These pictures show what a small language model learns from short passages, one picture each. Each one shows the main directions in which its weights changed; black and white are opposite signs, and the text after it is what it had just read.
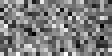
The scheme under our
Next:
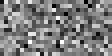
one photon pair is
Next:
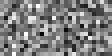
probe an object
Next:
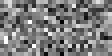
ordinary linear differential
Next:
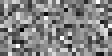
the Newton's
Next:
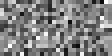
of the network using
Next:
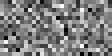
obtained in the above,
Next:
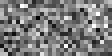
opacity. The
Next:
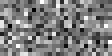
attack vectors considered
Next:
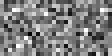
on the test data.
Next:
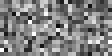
$\Chi$ field
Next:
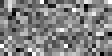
\& Lockman,
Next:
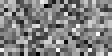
\geq I\geq
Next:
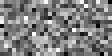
simplify in this region
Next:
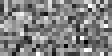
the time range fit.
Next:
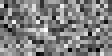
canceled by
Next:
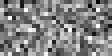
final-spin direction
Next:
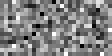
have discussed before. In
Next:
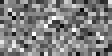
of decrement is a
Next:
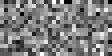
the four nuclides
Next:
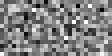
an upper bound for
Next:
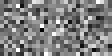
valuable foundation,
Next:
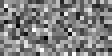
quite similar to the
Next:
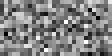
the scalar field depends on
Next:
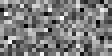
constrain the radius of
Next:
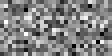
antennas and
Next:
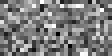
direction perpendicular
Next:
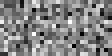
signify that part of
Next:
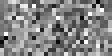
number of codewords
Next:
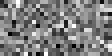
and 21cm intensity
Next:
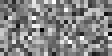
also possible. These would
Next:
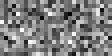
These vacuum
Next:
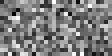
} \figcaption{
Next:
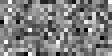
$(a)$ give a
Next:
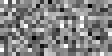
divided by
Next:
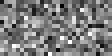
> t_\times$
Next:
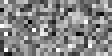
the commuting operators
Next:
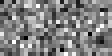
\rightarrow 0}$ under
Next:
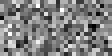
some new observational
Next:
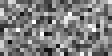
of the polarization is
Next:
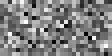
The appropriate result
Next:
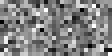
weak constraints. In
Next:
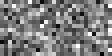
sky near cities
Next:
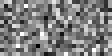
of core and sensitive
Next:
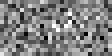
application execution because it
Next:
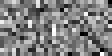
not previously been
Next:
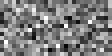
are usually interpreted
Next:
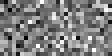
for blazars in
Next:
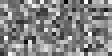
function in Equation
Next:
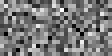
time, an effective way
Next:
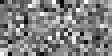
BTZ background are
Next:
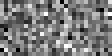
the orbital parameters of
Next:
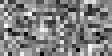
concern is that
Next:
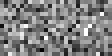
change the movie
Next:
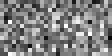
For this benchmark
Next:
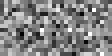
the first scalar field
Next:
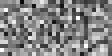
disks in the
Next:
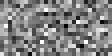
and GB term is
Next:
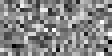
well as stellar mass and
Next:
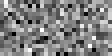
phase-space domains
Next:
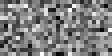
over all segments for
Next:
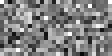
multiple approach to complement
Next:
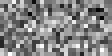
signs of the
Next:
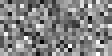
effects. The solid line
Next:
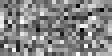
factory built in
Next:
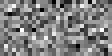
reproducible as
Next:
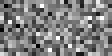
we suppose that
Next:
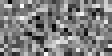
from publicly available material
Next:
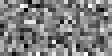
value here refers to
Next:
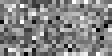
noise due to mode
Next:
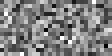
with $k\geq
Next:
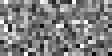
are not bound in
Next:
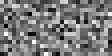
is essential for optimizing
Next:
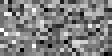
a beam waist in
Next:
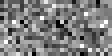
As noted above,
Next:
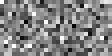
making it less
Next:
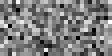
are instead related to each
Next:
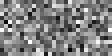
Lasso, but
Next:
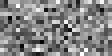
trajectories indicate
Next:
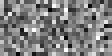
as good for the initial
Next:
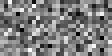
the contacts identified
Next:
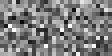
are therefore a property
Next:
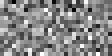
assumptions about the
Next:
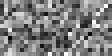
the true distribution of the
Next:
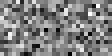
insight into possible
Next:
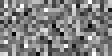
meanings. While
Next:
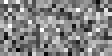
one year, each of
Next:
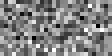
of time is to
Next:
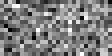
is assigned with
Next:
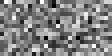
description in two limiting
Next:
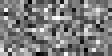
normalized wave functions are
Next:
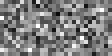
proton decay experiments.
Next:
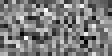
acoustic features.
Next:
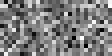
0 \). Moreover,
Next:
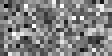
diffusively and
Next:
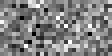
prediction is observed, setting
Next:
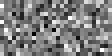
have the lowest dimension
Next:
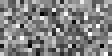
eight logically
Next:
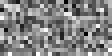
stars in the bulge
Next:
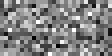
true positives
